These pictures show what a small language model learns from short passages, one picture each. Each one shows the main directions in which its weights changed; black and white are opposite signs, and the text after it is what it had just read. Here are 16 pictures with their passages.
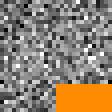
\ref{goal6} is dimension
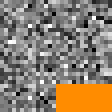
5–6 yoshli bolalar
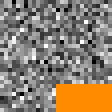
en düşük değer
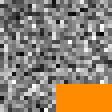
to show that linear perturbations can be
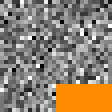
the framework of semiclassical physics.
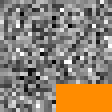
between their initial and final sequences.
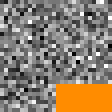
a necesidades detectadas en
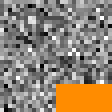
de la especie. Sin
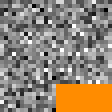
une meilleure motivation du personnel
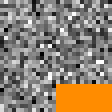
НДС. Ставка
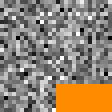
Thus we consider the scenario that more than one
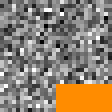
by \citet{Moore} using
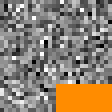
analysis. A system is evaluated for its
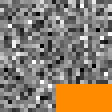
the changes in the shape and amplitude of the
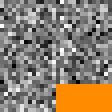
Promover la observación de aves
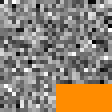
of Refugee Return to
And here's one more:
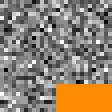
mass parameter of the inert scalar. The
